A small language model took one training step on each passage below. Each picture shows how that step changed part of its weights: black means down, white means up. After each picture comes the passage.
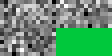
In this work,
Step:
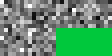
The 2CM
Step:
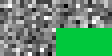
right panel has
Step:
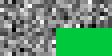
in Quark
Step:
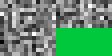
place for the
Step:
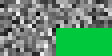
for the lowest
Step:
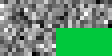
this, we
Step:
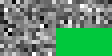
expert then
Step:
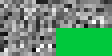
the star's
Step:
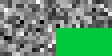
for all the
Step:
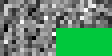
one can see from
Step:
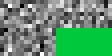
relative to O
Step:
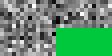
dynamics} In
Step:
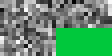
topology of
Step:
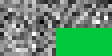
can localize and
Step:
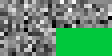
direction of the
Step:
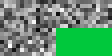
to the origin
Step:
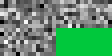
linear scales;
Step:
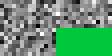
by the following
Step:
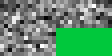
one project at
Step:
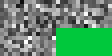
presented is
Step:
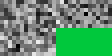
of its orbit
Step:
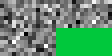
since the corresponding wave
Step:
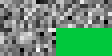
the transition state in
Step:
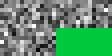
on ${\tilde
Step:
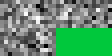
% Here
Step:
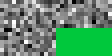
effects of BH
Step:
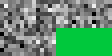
on the most important
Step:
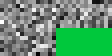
the time points
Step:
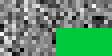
data are the result
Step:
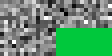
field) spin order
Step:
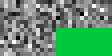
strong influence
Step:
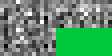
Although there
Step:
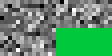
The differential current
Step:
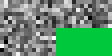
zero for a
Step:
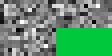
binding mechanism
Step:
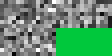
accounting for
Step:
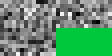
the subcritical
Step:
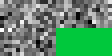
we get
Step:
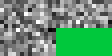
costs of
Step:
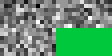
risk of
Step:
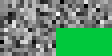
but closely
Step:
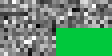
identified particle
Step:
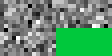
The green
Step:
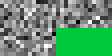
the larger the
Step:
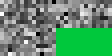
us to generate
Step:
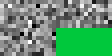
distances between
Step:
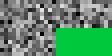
performing a
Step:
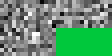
this overall background
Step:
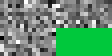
scale height
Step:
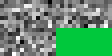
example shows this
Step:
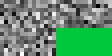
above dirty
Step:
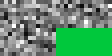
described by a parameter
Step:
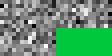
MC simulations.
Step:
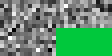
that of a
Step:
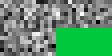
the black
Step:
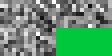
well grouped around
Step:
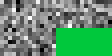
original and
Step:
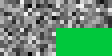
interest is
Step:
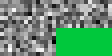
takes longer
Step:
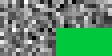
levels of
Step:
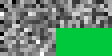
often the case
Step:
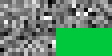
field loss rate
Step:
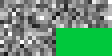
Small quantum
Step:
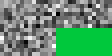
in formula
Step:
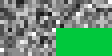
of Physics,
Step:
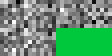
energy part of the
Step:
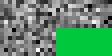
of interest
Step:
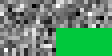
field locally.
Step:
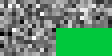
one gains
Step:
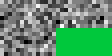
we find that the
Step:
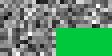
the pair
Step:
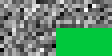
the SBS
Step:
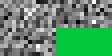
the second part of
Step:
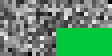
of gravitational
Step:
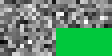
Following previous
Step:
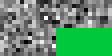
wind component
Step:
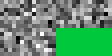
of the cold
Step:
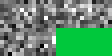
Section of the
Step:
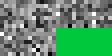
with strict
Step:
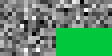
have analyzed
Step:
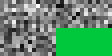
part of this
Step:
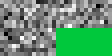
the output phase
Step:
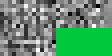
scattering which
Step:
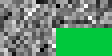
the quantum effects of
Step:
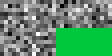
first law of
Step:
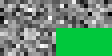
sit on top
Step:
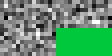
obtained with each
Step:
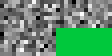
from the deep
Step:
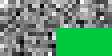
center with
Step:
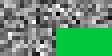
to the first peak
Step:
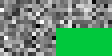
time under the
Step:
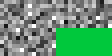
Phys. Rev.
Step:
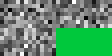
belonging to
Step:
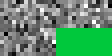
wave function of the
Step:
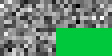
so as to
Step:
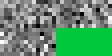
in equations
